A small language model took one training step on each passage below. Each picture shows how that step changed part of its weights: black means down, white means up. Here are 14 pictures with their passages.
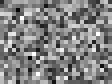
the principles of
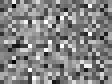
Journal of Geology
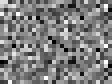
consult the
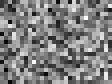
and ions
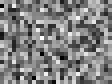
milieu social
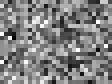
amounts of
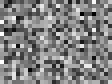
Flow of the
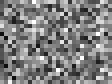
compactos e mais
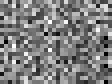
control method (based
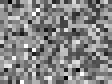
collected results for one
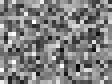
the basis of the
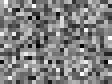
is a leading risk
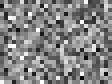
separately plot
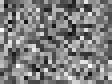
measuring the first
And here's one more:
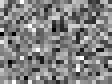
there is no significant
